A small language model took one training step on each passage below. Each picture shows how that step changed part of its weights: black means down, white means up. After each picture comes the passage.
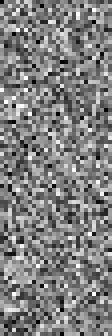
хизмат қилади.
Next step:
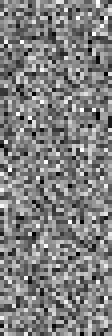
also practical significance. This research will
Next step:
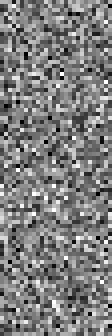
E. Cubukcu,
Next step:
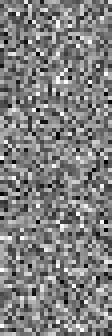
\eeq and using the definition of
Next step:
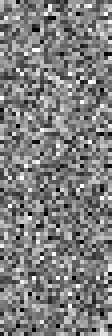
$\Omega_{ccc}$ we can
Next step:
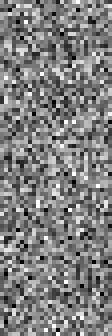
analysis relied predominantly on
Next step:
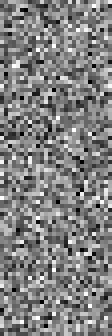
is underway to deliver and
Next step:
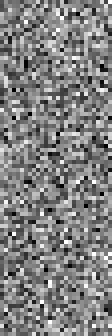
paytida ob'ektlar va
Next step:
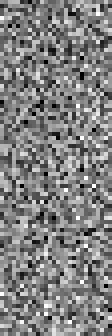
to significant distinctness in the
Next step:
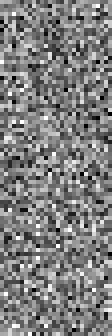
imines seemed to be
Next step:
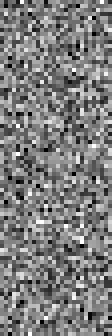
comprehension (Li &
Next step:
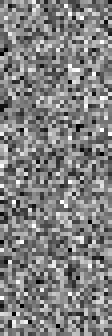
territorial. O
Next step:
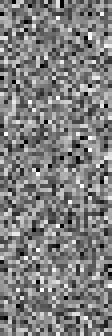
los procesos vinculados a
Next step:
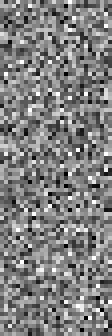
a result of interim connections.
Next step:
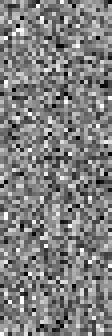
Federal do Paraná.
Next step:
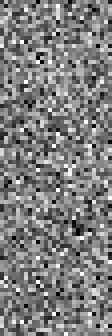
can be generalized for arbitrary
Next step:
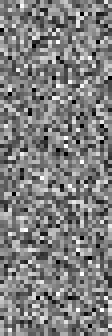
then (\ref{tau3})
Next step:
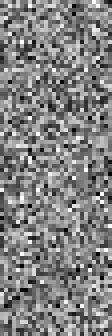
to c , inversion centers,
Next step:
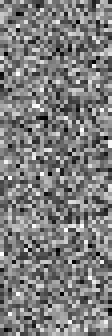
in green, where the energy of the
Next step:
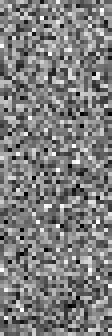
defined as the ratio of total kinetic
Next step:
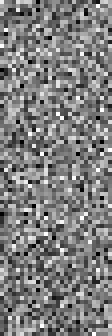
Unlike cervical cancer,
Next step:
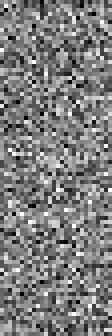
Chronic tears with significant
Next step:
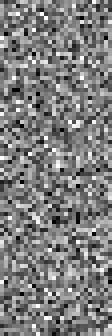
in the institution of witness
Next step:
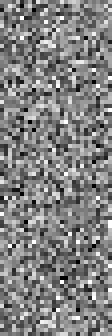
molecular Hamiltonian. The second term in
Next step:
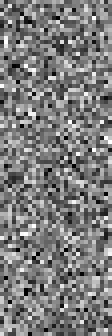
research, regional industries can develop
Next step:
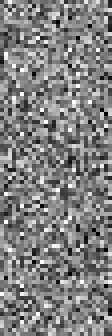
$, this reduces to the
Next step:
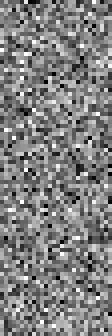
Practical concern on largely increasing
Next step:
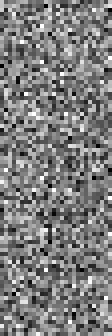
cover higher order competencies but it has
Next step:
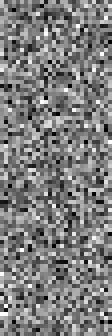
de rede, referências,
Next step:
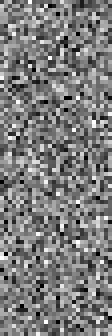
the methods used for biliary
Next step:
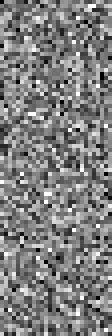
their products in the expressions for
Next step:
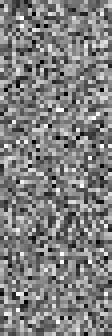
Profile in Primary
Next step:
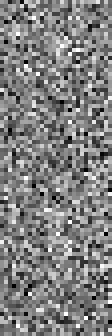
de climas secos y
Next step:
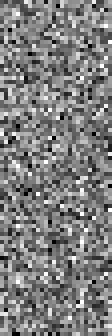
para esse indivíduo,
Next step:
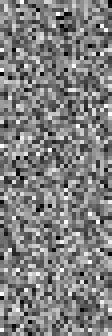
в перечень научных
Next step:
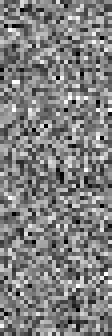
increased activation of the paretic
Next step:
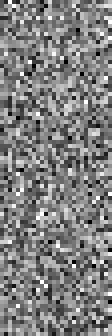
on different test sets and models.
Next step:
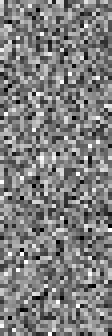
turbine speeds given in Table
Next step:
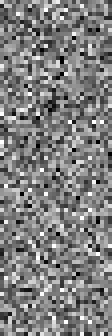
separate DSE for each flavor.
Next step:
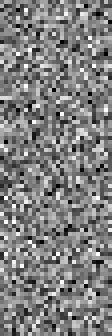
the important characteristics which are hinder is
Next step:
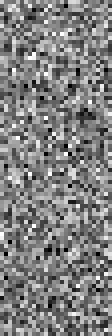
changes. Based on our scoping
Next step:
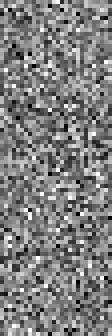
of hydrodynamics seemed to be
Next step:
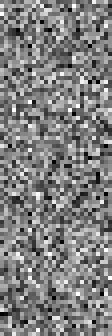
en ellos la documentación
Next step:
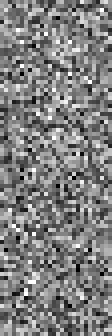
personal data provided in privacy policies.
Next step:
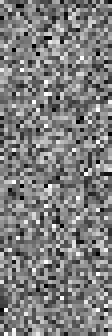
of the two matrix model which correspond to
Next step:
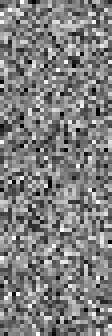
the construction management of highway.
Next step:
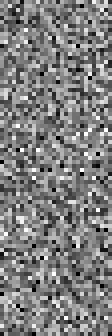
t-test showed significant difference between the
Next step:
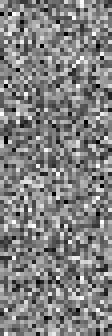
their census of members of
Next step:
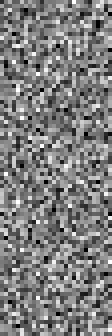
i\theta} & \gamma
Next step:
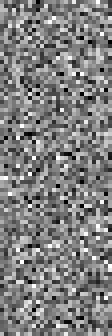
MODELLARI VA
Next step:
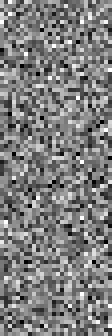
attuale, conseguente
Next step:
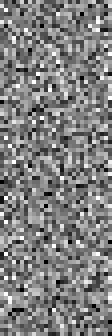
the Large Hadron
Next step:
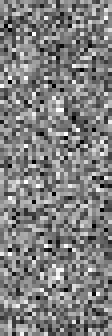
Un corpus de + 200
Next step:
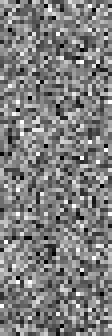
Discussão Um ensaio
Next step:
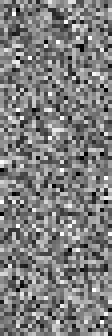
infantil para el que
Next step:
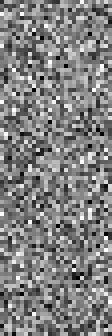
derived the precise critical probability for the
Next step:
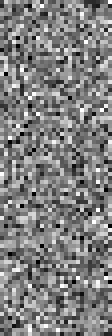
tibbiyot sohasiga
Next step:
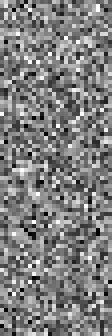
una provocación a los
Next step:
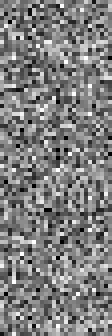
Fisica Nucleare,
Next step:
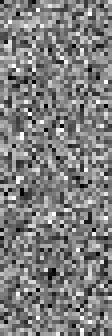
and acute MI and
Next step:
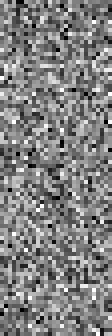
почек при нем
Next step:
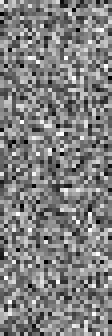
near the edges where the signal to
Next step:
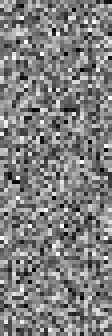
ontology is the Allotrope
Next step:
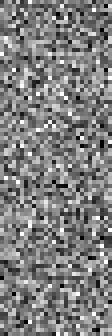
uni belgilangan
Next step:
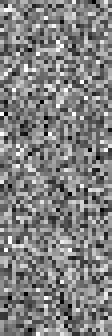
de dochter aan de
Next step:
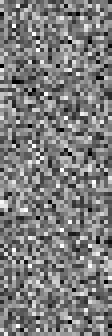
the Ir sublattice. The
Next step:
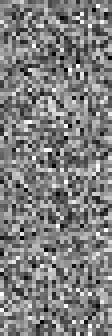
of matter, the Quark
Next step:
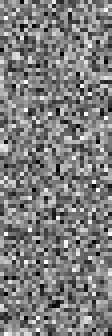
video image, while the accuracy of
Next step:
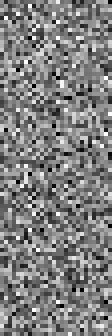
OF SCIENCE AND
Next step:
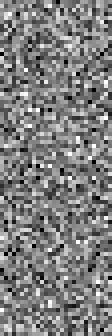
the footprint (or decreasing
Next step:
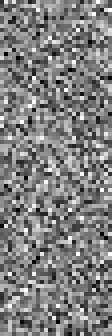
to 256 and use a single residual
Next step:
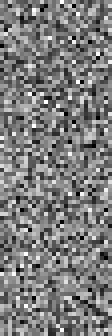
structure and then using that array to
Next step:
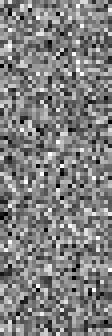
Ushbu jarayonni samarali
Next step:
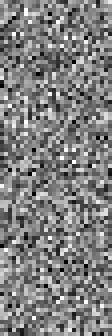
1-monolayer fluctuation
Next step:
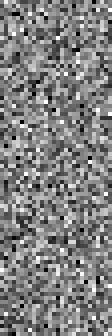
includes a sign bit, an
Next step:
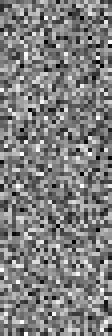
perceived as being more vulnerable
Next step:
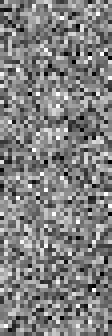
in Ayurveda, which
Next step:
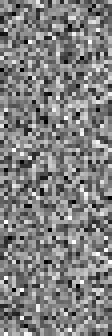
on the effect of financial literacy, financial
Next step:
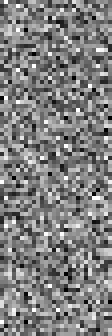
his figures 2-4,
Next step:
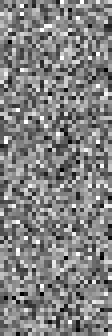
with their radiative corrections) the
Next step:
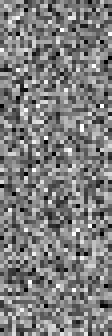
peduli terhadap lingkungan.
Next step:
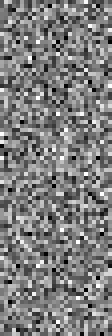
этапе изучалась
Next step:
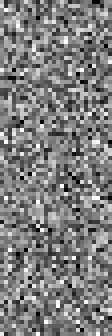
we will not use your data for our
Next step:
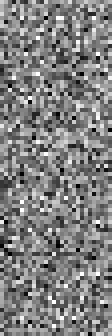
the vector beam, overlapped with
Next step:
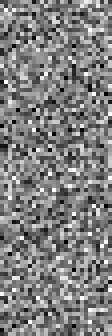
faoliyatining aktivligi uchun
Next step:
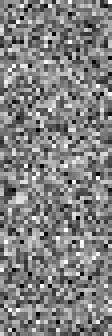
is used. To connect to the
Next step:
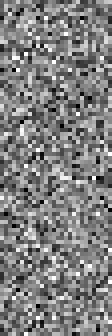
Duero river** -
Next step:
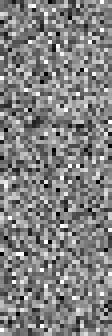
off.” His remarks
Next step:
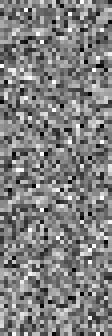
(\ref{act2}) allows us
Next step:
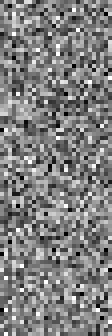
test results were recorded after the addition of
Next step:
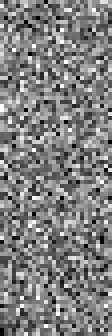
psikologis lain
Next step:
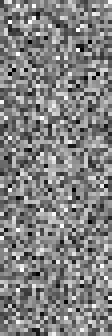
number Author and year Outcomes
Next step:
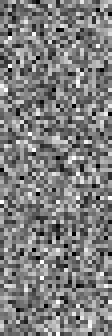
reported with no mask (\times)
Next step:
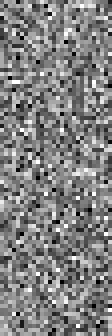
queueing and routing the
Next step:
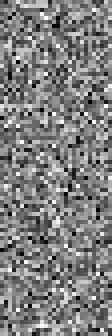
\Escale_n \mp
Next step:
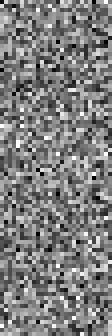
for the formation and evolution of
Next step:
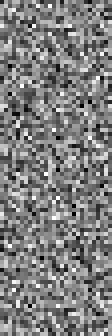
результате которых
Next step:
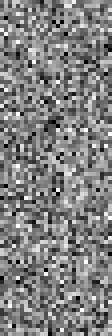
seleccionarse según la
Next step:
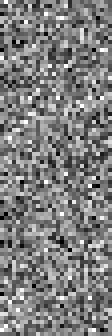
todo um sistema de
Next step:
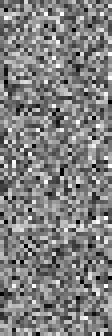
the bosons of the neutral sector
